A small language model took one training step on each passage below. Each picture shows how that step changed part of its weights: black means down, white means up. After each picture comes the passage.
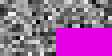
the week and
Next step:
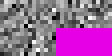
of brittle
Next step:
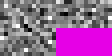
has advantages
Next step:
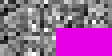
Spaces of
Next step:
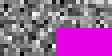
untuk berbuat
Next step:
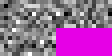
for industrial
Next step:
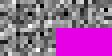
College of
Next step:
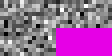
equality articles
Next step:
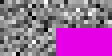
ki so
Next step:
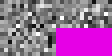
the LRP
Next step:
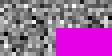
However this can be
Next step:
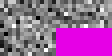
made between efficient
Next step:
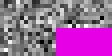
At the same
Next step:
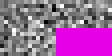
around them.
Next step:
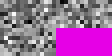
is in the process
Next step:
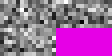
ou até
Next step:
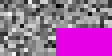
cues more
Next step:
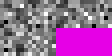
PART OF
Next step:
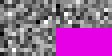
and facial
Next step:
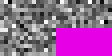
isolate with
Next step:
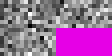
the relationship between
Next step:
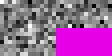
also for small
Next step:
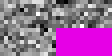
una visión
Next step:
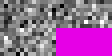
avec la
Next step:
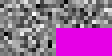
classification, it
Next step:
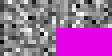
und eU
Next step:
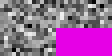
Needs Education
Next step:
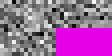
26° from the
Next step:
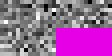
dots show the
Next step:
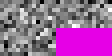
figura 4
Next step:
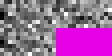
as well as between
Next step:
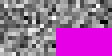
their own
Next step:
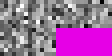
qildi degan
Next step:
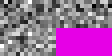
makes it
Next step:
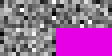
individuallashtirish uchun
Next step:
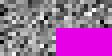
groups and other
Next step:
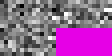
and compliance
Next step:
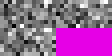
types of
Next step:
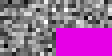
da família
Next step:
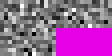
a unique
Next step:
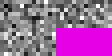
on MS,
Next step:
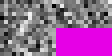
for help, and
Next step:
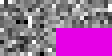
problems to a
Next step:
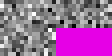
IGE O
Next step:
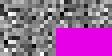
and is associated with
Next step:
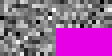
ética y los
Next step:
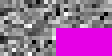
same school and
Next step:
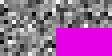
people and for
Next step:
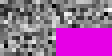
and an increase in
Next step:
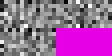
propio del
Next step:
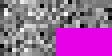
uma história é
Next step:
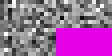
– te veel
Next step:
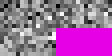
a las dos
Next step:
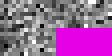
believe that
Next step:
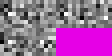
and learning,
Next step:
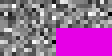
e da dona
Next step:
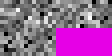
yang efektif
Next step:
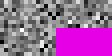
Studies and
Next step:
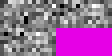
Perda yang
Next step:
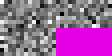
motors provides
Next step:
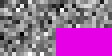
las pacientes
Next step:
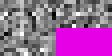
long run,
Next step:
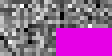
Depending on
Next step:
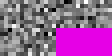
GWAS для
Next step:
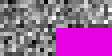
Gerät eine
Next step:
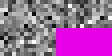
in managing
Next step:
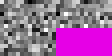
business and
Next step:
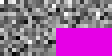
on to be
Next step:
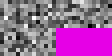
effect (IL
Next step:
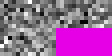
points in
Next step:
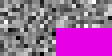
curve is also
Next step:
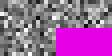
state voltage
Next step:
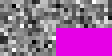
security and result in
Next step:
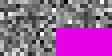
A (II)
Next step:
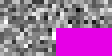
It is a
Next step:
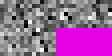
the one previously
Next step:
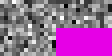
account for potential
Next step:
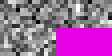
Aan de
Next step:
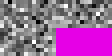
create the
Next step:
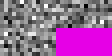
gestion. -
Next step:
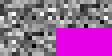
and the presence of
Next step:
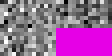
Figure 1: The
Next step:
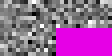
= Linear
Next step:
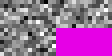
the young
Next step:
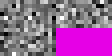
abundance applications
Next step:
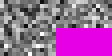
process that ensures
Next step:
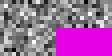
room time for
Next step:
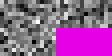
lectures and
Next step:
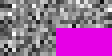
y limitada
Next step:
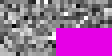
a selection
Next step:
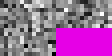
the individual component
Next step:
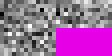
behavior between the
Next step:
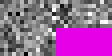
tenzij het
